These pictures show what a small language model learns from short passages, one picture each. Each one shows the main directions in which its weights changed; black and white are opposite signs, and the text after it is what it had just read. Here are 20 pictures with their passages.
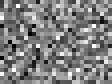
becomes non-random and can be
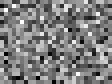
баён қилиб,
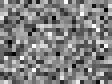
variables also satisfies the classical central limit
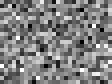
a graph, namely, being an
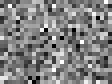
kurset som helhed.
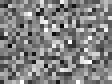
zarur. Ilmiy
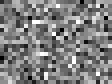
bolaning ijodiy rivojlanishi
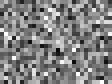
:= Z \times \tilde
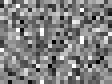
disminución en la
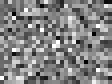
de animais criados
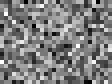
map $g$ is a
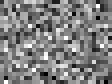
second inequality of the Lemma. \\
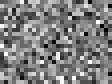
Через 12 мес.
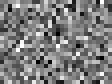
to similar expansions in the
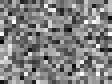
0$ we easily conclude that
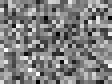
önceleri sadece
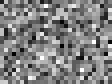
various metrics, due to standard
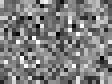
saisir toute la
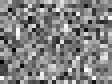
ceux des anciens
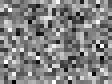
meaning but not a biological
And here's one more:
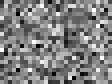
article analyzes issues such
